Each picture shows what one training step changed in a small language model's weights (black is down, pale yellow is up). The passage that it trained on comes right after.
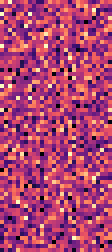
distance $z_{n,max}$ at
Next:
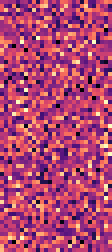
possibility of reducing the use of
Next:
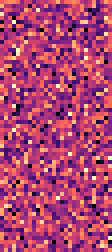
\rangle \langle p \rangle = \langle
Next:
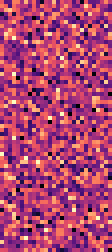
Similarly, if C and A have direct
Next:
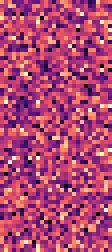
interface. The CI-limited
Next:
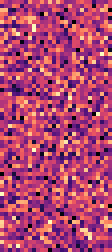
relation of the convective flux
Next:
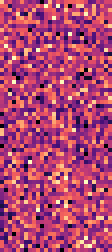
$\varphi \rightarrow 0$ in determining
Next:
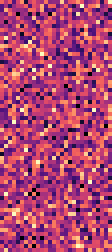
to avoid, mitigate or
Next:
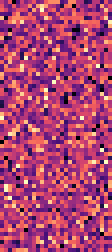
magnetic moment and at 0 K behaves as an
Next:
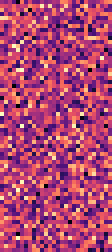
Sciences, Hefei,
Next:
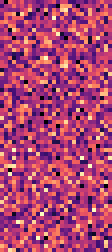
endothelial cell loss of
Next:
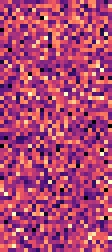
small modifications of the initial conditions.
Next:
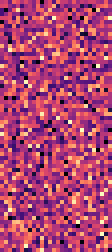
distributions of the neutrino
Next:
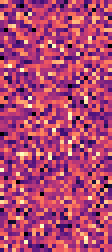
the following axioms hold:
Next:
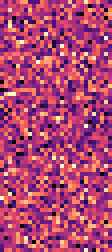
are two important hints. Both thick and
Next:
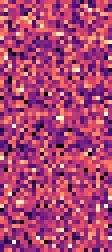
to detect content not allowed during the
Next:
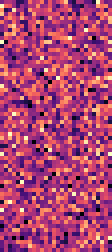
RMG cotton annual average
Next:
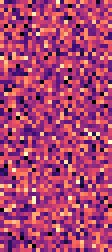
pH affects nutrients available for
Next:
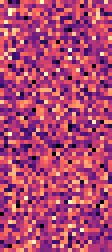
imperative to increase understanding of
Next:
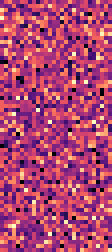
knowledge, customary governance,
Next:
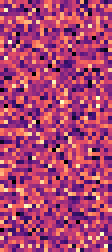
in the position of the main candidate
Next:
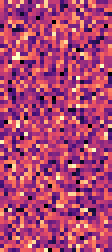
(relaxation) rate can be identified with
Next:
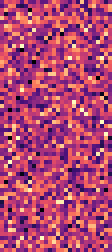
the finite-volume approximation on the
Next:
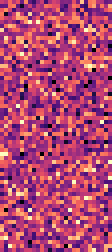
the unseen testing data.
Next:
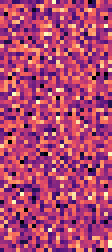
roles and institutional links,
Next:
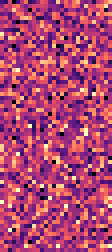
Haire, Phys. Rev. B
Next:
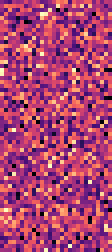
to possibility of systolic
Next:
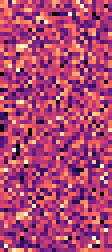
from the upstream repository.
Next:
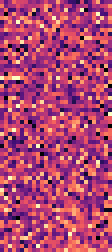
which describes changes in the main areas of
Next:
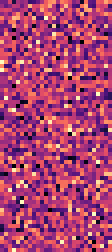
Consider a distributed source
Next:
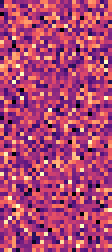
2.2% of high-growth
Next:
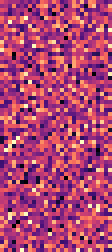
environmentally responsible practices throughout
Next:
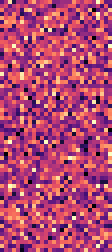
preoccupied with concerns about
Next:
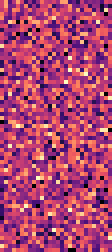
provides the global minimum of $\Delta
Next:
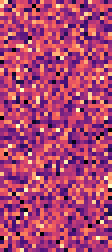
the main Lessons Learnt based on
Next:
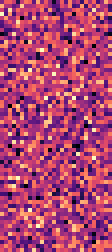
it has been shown that the apodization
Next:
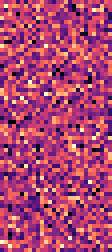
or injector, acceleration system,
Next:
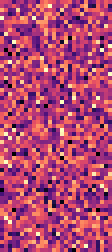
chain limit, in which all mass parameters
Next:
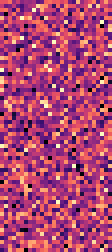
defined by setting threshold values.
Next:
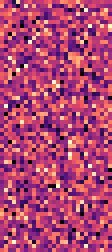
is connected. - Healthy and
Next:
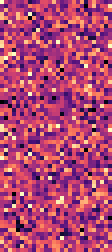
a fully data driven way.
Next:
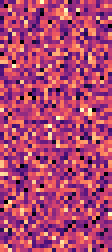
“innocent victims,”
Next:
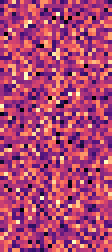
good reason. It appears to
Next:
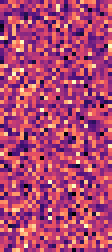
(3) iron impurities from the
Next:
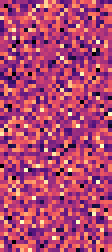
chosen to make spheres touch
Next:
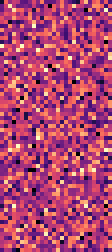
well, let's just leave the
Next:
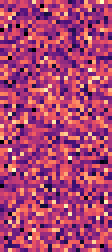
cut-off for the Weyl
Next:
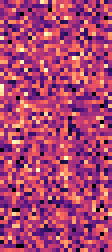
polarization and the cavity field are
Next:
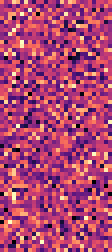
On the other hand, practitioners
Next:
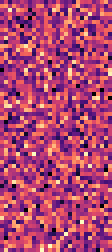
to make considerable investments in developing
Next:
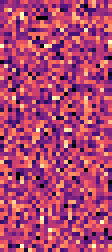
event too -- irrespective of
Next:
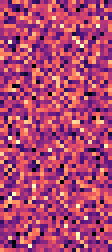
that we do not require that the wave function
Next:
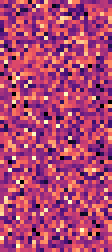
can exclude bosonic excitations as
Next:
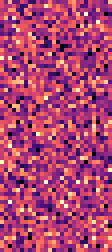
Tl has been studied using inelastic
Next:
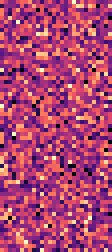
represents an efficient and suitable way
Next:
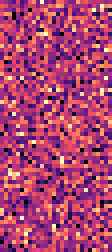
constraints influence investors'
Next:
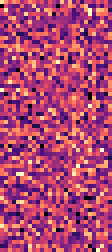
information on the size of the phenomena
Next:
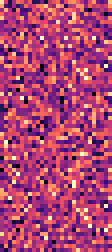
we obtained as $m_T/m_H
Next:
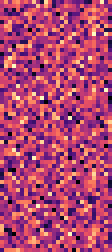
above may be eliminated by
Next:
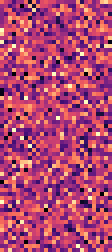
of the EpHEMERA service
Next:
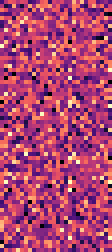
population increase and the massive
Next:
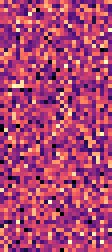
instrument is engaged with, it
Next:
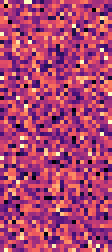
Karate-Kata Athletes
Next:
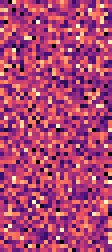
where \beq W(t) =
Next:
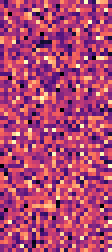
youth groups (and then MAP
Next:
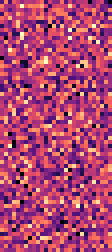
homomorphism is necessary
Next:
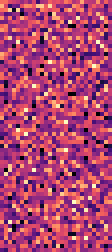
where $\alpha$ is not square,
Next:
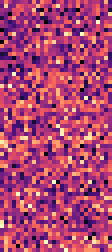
for incompressibility. After
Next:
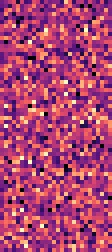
think I will leave my job if
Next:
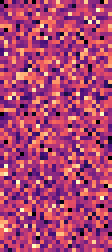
its nutritional needs. Amino
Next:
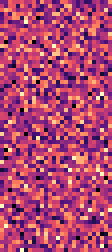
which showed a good correlation.
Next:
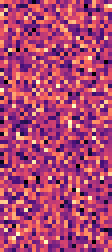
a global problem in the field of
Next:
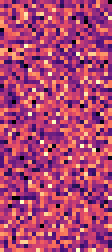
we display PDs obtained with
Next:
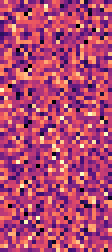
the two methods are summarized in
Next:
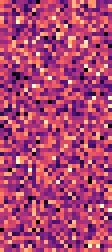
on the case of tax violation, as
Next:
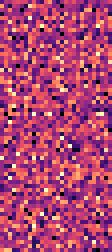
It should be noted here that the
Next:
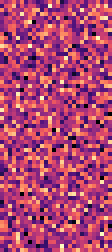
requirements. Vanishing of magnetic data
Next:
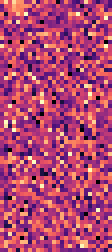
structural and non-structural
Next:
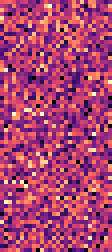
addition, the flat field correction requires
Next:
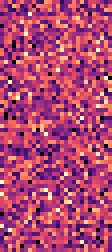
were in income group of 1 lakh
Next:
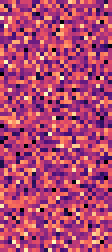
km², covering 74
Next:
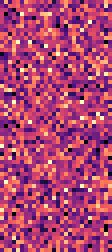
Brera, Via E. Bianchi
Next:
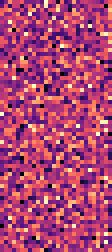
elliptic curves (except the
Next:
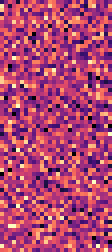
Zhang and Rice, 2003;
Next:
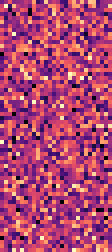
anion. But among of all,
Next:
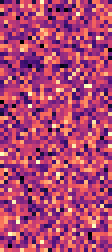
acting at different time scales. The first
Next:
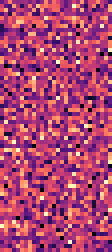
university students to pursue positive and
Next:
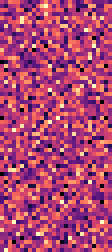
be significantly inferior to their
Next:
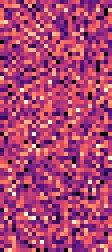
12. Sasaki T,
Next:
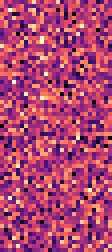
packages aimed at different equality
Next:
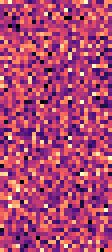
Progression to systemic lupus
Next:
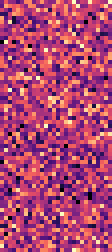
in Ref. 15). It has been shown
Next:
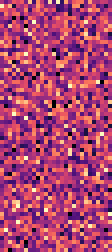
of interests} The authors report no
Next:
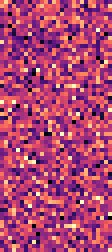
total set of branches corresponds to
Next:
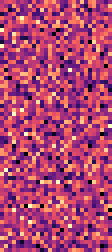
compared to paper [1]. This method performs well
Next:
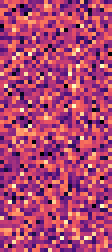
the adsorption process is critical.
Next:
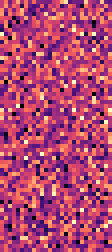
Kaduna State? Table 2:
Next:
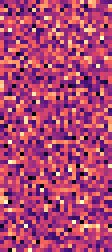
raw image through three stages as shown in Figure
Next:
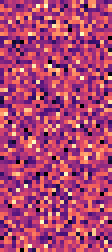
denaturation of DNA.
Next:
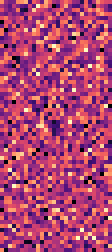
cannot measure $\lambda$ at all for 28
